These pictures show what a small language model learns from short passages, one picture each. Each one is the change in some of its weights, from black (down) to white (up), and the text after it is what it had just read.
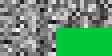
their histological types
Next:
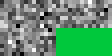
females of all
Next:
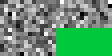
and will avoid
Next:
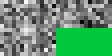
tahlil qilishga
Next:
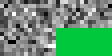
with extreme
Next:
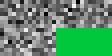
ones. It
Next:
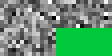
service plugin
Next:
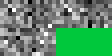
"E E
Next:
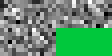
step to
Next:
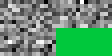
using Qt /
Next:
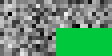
original e se
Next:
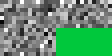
b. The
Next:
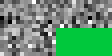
crête des
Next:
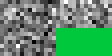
carry out their
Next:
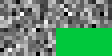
важно при
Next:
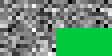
consumers have
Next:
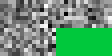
production de gaz
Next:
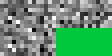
scientific publications
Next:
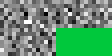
Content and
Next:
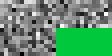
va davlat
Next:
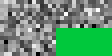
particularly very important
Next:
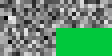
identified by
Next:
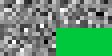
do atendimento
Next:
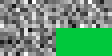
described by
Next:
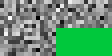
web pages
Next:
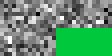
mastery of
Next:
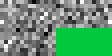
to ensure the
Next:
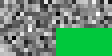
the above,
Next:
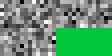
between youth
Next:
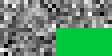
water is often
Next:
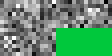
could potentially
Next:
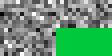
changes in phase
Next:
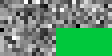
". Source
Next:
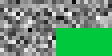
declared that
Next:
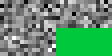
all buildings before
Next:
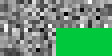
collect examples
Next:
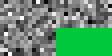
development is health.
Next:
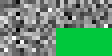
With the help
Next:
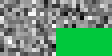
of less than
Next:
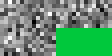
any leverage
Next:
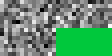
Based on the
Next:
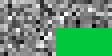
validation of the
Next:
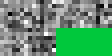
technology as a
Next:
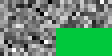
the head of
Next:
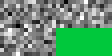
shows the true
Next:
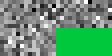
The second song
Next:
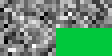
visibility of
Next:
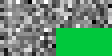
fiber is
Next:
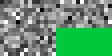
to land, and
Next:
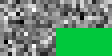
of the government of
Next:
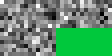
output compared with
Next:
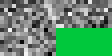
palate /
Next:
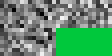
labor docente*.
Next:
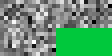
which cannot
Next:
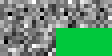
examples of
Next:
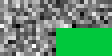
times, but we
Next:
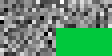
area. This
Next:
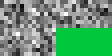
supone la
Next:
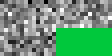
named as
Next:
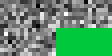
was indeed
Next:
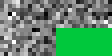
das relações
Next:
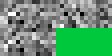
related to the
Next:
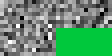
attention. Figure
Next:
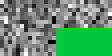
separation increases
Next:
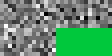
mientras que
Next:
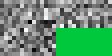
do celé
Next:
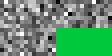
per $\langle
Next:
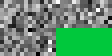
this figure by
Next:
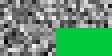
initiation of
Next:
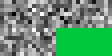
unrelated to
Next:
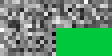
project, which is
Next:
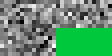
in the system.
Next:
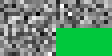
Role of
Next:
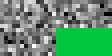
important means of
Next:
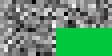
requirements for the
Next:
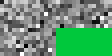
tourism in
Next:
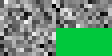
and responsibility in
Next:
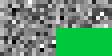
os seus alunos
